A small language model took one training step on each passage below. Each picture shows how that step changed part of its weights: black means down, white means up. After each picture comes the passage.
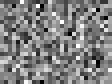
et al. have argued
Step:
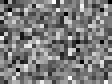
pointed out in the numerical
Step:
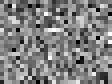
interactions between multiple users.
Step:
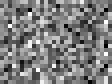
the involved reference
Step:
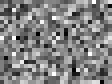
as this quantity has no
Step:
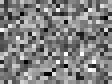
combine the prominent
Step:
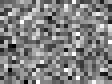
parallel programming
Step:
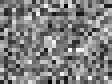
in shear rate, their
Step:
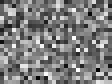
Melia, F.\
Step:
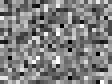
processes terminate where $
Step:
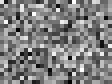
others. Each entity
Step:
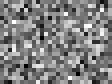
primarily represent {\it
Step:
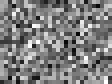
the solar corona and
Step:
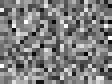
bracket relations.
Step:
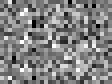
extragalactic or
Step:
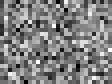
states. This letter presents
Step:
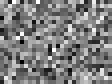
flavins are known to
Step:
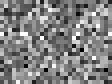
for the best-fit
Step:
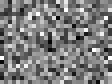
the coupling strength depends on
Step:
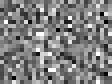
\rightarrow y$ transformation in the
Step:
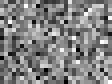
it is positively winning
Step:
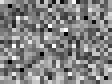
Max Iteration: 2000
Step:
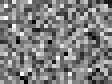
and PSSW modes at
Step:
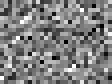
stability and must be
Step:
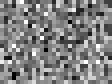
for $Au+Au$
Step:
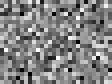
variable at all wavebands
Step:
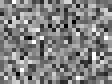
early Stage
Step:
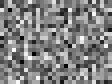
intensity of peaks corresponding
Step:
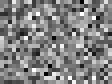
the honest type. However,
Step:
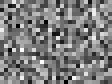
sample of quasars, we
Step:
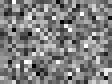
our dataset ($n$
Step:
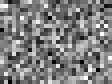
system, whose kinetic term
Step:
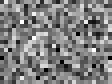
it is the first member.
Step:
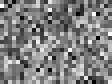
of the quasiparticles.
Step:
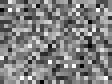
cubic supercell of
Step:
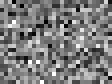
time. Hence, we come
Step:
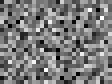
used Chihara model.
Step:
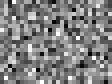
$\vec K \neq \vec
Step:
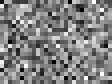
Online Dictionary).
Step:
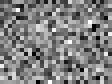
Fig.~9 we plot
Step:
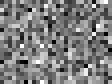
typically do not include
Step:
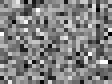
equivalent structure parameters evaluation
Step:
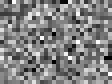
the FAL-C
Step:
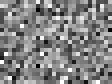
observable should be consistent with the
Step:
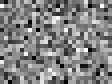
spectrum of gluonic
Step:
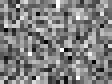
nodes, i.e.,
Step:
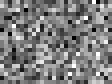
user $k$ to measure the
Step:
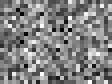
get the total deflection
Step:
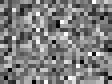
in the block are completely
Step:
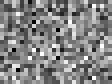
magnetic environment of atom
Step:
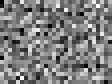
involvement of domain
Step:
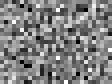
developed to characterize the
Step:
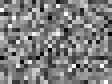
detection per epoch, and
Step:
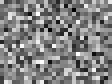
EN2 correction does not
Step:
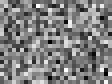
local spherical reference frame for
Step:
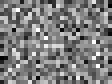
and Engineering,
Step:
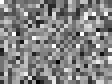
the gas dynamical models.\\
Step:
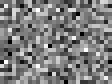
significantly and, up to the
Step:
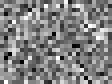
extended gamma-ray sources
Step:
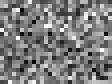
the three and four particle correlation functions
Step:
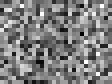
through the OPUS
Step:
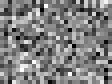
quadratic behavior
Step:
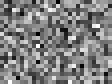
to an oxygen
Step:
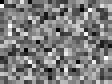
then further identifying those
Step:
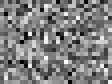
allows qubits to transition
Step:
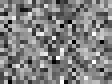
point, a critical size is
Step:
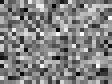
These heuristics may be
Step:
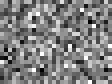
the Lie algebra of
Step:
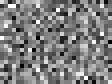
in accelerators. The large
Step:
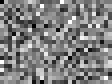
as ``passive'').
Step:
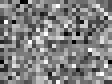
is absent for I = 5
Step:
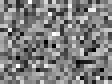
rules) for the model
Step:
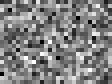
descendents still
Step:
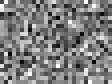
contrary, the noise
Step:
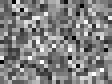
of how the altitude differences
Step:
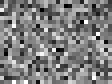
needed in order to evaluate all
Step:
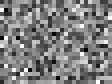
throughout this
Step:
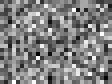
a better description and
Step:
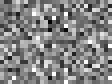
In a previous letter
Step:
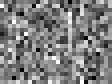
computes between enhanced
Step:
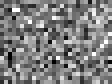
of this contribution, we focus
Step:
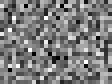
identities using private
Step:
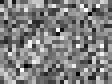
the formalism developed
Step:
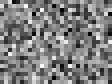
three-dimensional space in
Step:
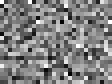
singlet state. The effect of this
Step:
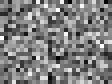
a redshift bin to
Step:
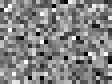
To calculate KLD and
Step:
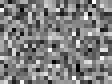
are also shown for comparison).
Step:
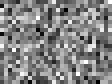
important significance. In Sec
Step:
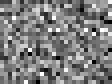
Methods. The cold
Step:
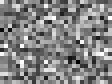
this equation as the ``BMW
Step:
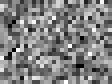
\% of symbol length\\
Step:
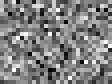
effects of exchange and
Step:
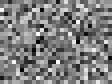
evaluating the conditional probability
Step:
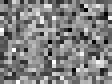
Another optimization is that the
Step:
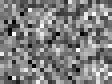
the Potential Energy of
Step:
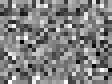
a rate $\propto
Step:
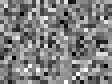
for appropriately defined
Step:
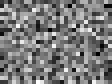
framework. We find out the
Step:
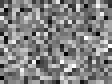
scope of this proposal
